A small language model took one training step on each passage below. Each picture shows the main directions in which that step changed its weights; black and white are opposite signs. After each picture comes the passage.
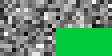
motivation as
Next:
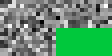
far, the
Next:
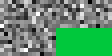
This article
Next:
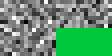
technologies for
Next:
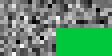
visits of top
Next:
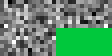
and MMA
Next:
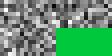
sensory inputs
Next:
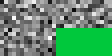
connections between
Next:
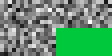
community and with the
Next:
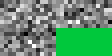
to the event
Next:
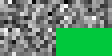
taken to
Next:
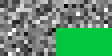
the energy efficiency and
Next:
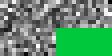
this process is long
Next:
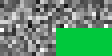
to be created
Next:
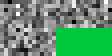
is essential
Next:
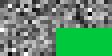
with these new
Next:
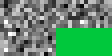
that become available
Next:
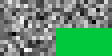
in rural areas
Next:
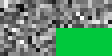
2, the
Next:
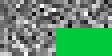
long a structure
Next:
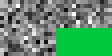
position was
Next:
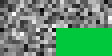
range of 0
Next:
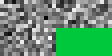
the practical potential
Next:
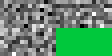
run a
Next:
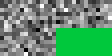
that could have
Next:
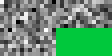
an Existing
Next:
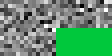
Ahmed and
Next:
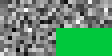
of Year and
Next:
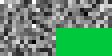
identification phase
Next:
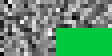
Jay in
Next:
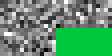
of the 3 and
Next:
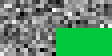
with EPA
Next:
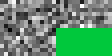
and AES
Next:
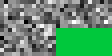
Maslow and
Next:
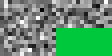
employment positions
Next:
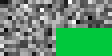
So that in
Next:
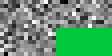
new academic
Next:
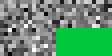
products such as
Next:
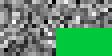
turns out
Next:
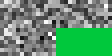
its legal
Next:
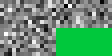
across four
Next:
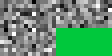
has any significant effect
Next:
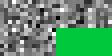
bearing test
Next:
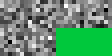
to improve the
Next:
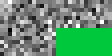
seat of
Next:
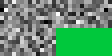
supported by several
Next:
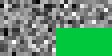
taking into
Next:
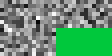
topology, associated
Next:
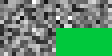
great chance
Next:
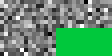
were worked
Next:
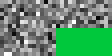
d, e and
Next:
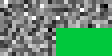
far these tools
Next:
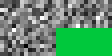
regular and
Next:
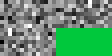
conducted in
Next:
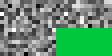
studies found the
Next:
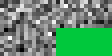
the maximum
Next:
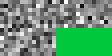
respondents, this
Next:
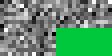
This could be
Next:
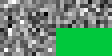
be used in the
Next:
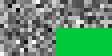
projected with
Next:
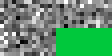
These include lack
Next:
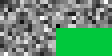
obtained by a
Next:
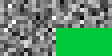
vital role in
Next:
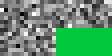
high and longer
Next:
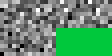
the series for
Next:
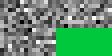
between performances
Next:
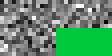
independently on
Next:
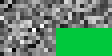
and Earth
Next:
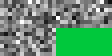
control and treated
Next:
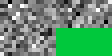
The stabilities
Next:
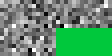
significant variations for
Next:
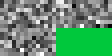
at each stage
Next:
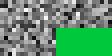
the preceding
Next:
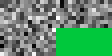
to discuss
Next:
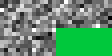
the welding
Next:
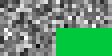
the objectives
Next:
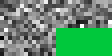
information sharing
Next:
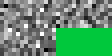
survey since
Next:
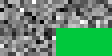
varies from
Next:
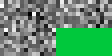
thus increasing
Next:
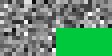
enacted during
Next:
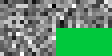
wide range of
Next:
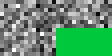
health risk.
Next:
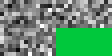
authors edited
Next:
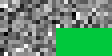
the system was
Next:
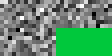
within $\pm
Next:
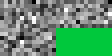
the plies is
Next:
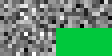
efficiently than a
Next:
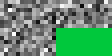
very low and the
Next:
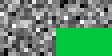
large every able in
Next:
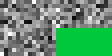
The metal
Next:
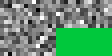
known for their
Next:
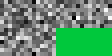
wrote the
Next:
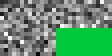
also indicate that
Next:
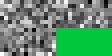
distribution for each
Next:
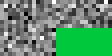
school due
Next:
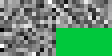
have been created
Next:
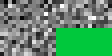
blind children
